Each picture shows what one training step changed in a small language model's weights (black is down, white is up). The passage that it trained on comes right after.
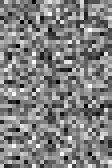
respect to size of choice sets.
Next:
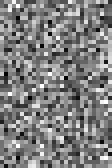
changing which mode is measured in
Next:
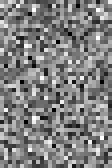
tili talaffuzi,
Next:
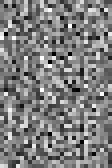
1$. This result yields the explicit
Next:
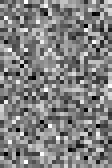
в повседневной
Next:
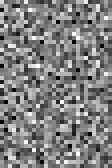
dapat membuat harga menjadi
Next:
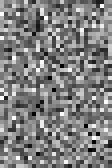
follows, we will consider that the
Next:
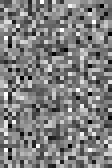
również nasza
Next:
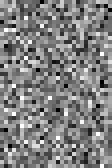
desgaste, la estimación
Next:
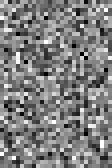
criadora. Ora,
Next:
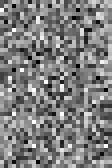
dielectric surface where we can
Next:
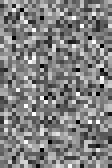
то ли династия с
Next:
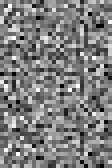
cannot be explained classically.
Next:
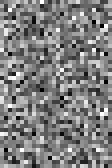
Frobenius character
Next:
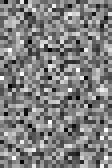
Innovator yangiliklarni
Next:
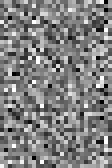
example of love for it.
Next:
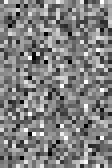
el ciclo de la
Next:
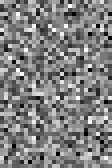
farqlab berish;
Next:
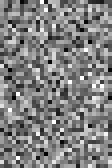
wave and S wave travel time
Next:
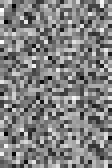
Zulfiya ijodining
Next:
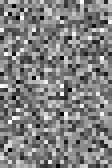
состав которого входят
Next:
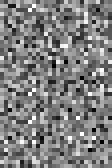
Notably, in this example
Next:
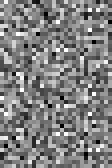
the ImageMagick
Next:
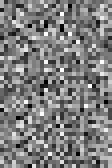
holati ustidan davlat
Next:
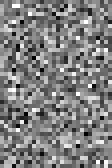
опыт Google.
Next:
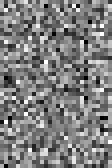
un empleo, pues
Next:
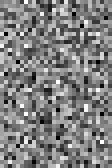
étudiés, car
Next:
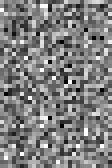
3\% FRR evaluation because
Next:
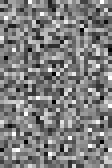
two out of the three parameters
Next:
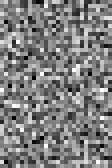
uning ijtimoiy tajriba
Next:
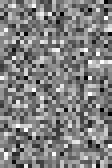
de methode van Brick
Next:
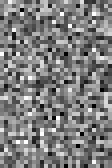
must be obtained for all other
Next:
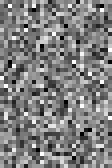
impose restrictions on ${\bm
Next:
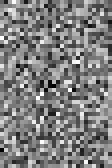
separated and hence we can apply
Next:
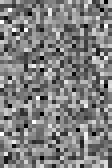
ilk poydevor
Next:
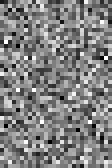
и легитимних
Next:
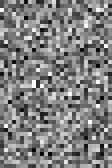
The resulting gamma-ray
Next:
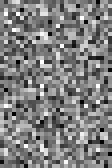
HCO$^+$ were good
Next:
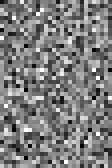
The dashed line displays the
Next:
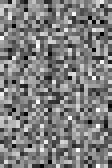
physics and we include complex numbers in
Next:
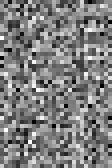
section \ref{sec2}
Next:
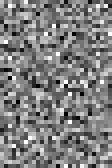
foreseeable that due to
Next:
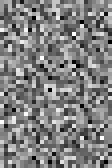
Requirements for fast
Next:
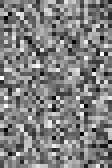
ishlashga yo‘naltirish
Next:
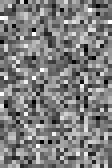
corporeificação das
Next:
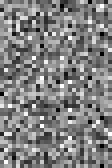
researchers in demonstrating scientific
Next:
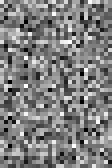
1500 watt, dimensi
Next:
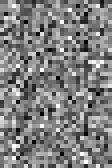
de budgetcontrole voor
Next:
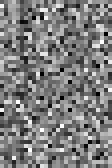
its relation with the energy flux distribution
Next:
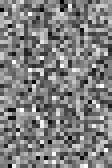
of the distinguished
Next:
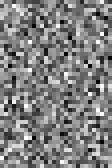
início a 1 de
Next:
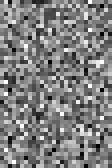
pagar mencionado
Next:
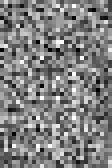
storage. Tapia
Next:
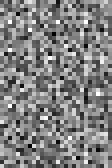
APIs for the main
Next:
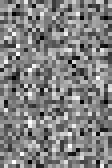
janda berusia 38
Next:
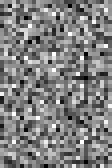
\mu} v_\lambda
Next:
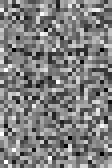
compared to the ideal case for
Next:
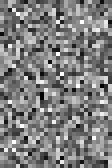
molecules are attractive functional materials
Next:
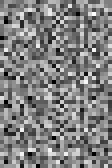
samarali kanallari bilan
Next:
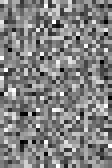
*L'Ukraine a
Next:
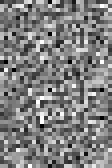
environment. We find a slightly larger
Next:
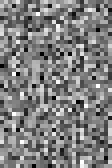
$\eta$ adopted here
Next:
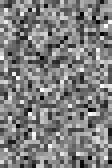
with finite $\kx$.
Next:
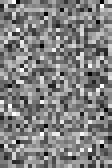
що «ніщо не
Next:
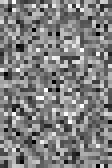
bo'lsak: 1.
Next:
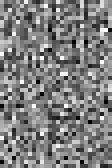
been drawn to models with
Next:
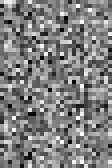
Q)\} \lesssim
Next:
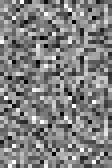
$ab$-plane, under
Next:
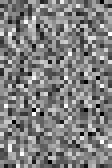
\be \label{z}
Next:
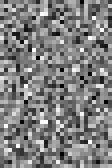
in this formalism are defined as
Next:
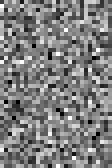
desired wavelength. We demonstrate resonance
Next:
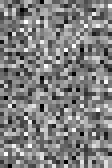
parameters since he/she knows
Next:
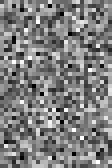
configurations. If low--frequency
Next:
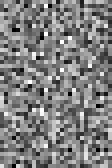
of the Czech Republic
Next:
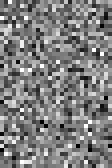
critica, ao apontar
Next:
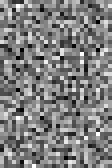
bitta daraxtdan
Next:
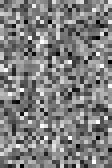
behind the crystal.
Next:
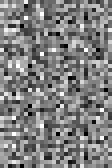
Vertrauen und das
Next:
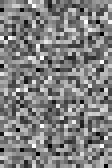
integrity of sensitive components.
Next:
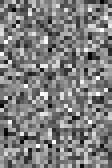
to the width $% \Gamma
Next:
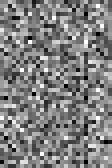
para estabelecer um
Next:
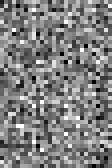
we define skew Kostka
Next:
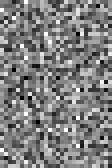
Ma‘lumotlarga parallel
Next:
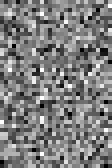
defined by six bins instead
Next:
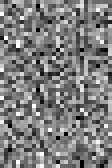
the two atoms is intermediate
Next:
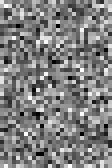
corresponds to the coupler device
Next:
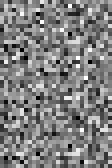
ega. Shuning uchun
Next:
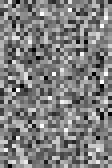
que tenham a criança ou
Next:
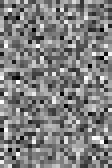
процессе при проведении
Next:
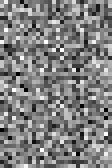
se visualizan en el
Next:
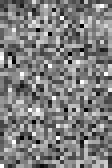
isospin dependence of the
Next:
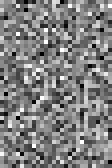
in 4-space the effect of
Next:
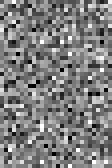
that the best fit for $z
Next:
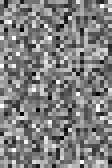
discussions about the complete break with
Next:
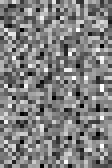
(GPUs) as
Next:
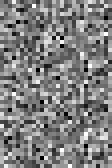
instance, the subseries of
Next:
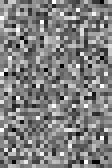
подозрением на
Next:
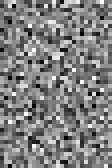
Y., & Hinton,
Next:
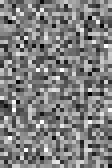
— ular orqali insoniyat
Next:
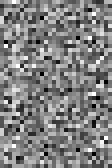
как «ограниченно
